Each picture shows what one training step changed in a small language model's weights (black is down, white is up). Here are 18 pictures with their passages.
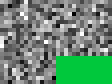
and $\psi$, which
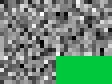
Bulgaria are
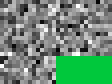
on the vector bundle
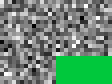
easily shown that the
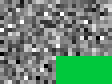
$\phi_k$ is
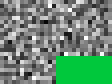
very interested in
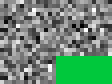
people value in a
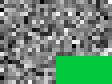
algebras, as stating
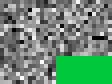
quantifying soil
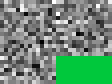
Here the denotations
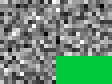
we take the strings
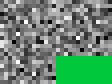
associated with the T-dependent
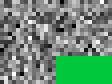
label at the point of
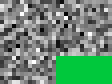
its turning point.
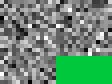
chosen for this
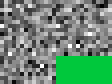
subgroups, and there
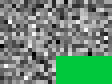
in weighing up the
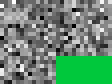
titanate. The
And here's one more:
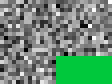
Such induced magnetic
